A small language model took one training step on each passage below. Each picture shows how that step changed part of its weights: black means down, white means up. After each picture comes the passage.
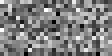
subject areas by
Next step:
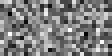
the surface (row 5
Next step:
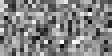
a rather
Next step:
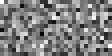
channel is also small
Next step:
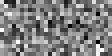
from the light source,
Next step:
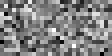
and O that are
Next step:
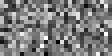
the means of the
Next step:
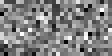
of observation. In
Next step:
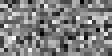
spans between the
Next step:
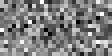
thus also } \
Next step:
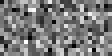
which indeed
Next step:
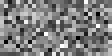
that the resonant
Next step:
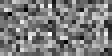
results presented in
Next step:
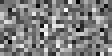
*for ventral
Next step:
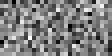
point of view
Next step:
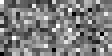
it acts in the
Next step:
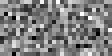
rural area
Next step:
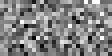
range $Q$
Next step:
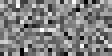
second step is due
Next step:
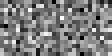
emulator was
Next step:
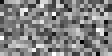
is low (critical
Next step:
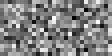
shell and $
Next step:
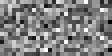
areas around
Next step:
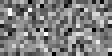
structure. Analysis
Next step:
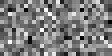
dot is constant.
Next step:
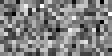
the nearest
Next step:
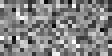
derived. Using
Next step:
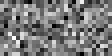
partial carrier
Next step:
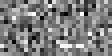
The displayed
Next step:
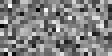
about possible evidence
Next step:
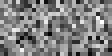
expansion, of
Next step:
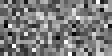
space. The coupling
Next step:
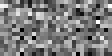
to MG in
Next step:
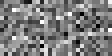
J Prod Res
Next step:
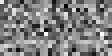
matching error of
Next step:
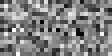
Black points represent
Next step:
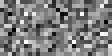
detailed comparison between
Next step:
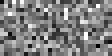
is Seeback
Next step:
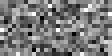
Then we give
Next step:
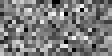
convex optimization
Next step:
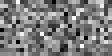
compared to the similar
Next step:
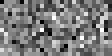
identified as the
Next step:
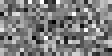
drown in the
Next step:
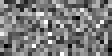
and for the case of
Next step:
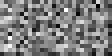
of active diffusion
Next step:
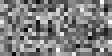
in real systems such as
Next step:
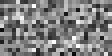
standard configuration.
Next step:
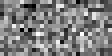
tool that makes
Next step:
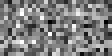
properly contains the
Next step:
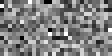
the disturbance
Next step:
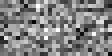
shapes are
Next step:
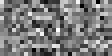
happens to the
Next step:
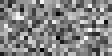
are recorded.}
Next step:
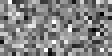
were overcome in
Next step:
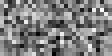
that the NP is
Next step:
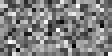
for multiple users
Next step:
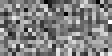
a prime importance
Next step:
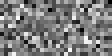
Schuster et
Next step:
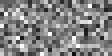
other designs.
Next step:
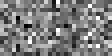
previous section, we
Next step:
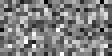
depth to obtain a
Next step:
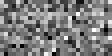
the position and
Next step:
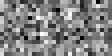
by mapping the
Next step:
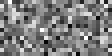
The main outcome
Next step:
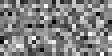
first peak,
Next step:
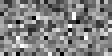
cluster properties. For
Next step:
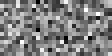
measurements and SM
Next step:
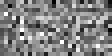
short integration time
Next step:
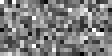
In parallel
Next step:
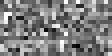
lagrangian in
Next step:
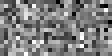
consider the $t$-
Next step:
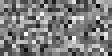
sample. The
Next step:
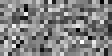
to go beyond
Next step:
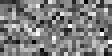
structure orthogonal
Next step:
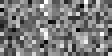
first descendant
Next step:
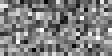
to the intensity
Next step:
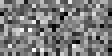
speed of
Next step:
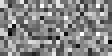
\caption{The phase
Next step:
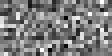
stronger than the
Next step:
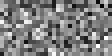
because $\langle\hat
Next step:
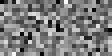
using deterministic
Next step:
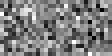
theorem that
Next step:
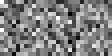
we define a
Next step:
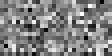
rapid mass
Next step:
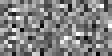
$\Delta f$ |
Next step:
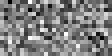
the chemical
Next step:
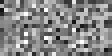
results are consistent with
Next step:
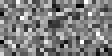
performed every
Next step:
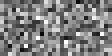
by the neutron matter
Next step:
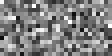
a photon number
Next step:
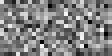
behaviour, which
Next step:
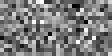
$x$ and
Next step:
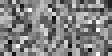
shares a similar
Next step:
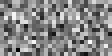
such objects are
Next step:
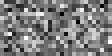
and this gives
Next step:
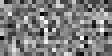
in the Figure, which
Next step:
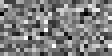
of each element is
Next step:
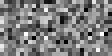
result seen in the
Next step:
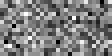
demonstrate that
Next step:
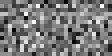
starting point of the
